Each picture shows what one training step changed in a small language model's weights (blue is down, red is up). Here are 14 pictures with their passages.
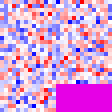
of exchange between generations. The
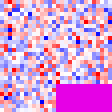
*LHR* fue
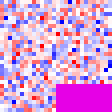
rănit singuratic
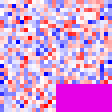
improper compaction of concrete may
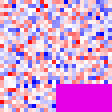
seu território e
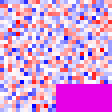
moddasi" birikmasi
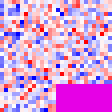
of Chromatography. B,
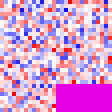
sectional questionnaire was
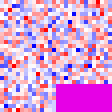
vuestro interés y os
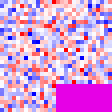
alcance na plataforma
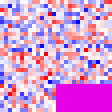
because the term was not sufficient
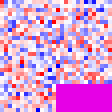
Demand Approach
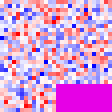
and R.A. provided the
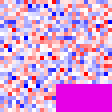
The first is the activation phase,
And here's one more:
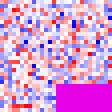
y uso de tecnologías
